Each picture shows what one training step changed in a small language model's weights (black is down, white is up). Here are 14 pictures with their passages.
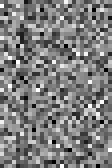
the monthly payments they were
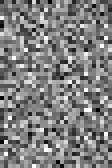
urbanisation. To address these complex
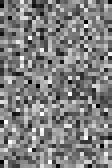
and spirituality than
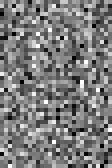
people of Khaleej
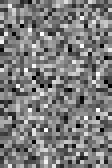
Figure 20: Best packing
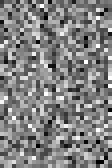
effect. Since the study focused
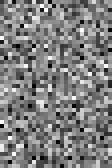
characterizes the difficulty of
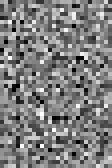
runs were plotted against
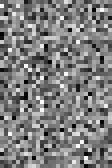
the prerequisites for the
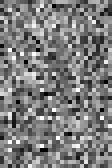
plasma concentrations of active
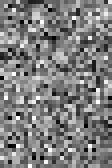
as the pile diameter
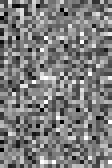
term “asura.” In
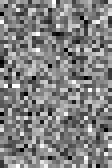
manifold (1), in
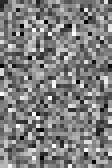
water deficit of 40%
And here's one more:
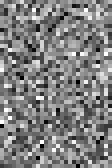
ethical committees of
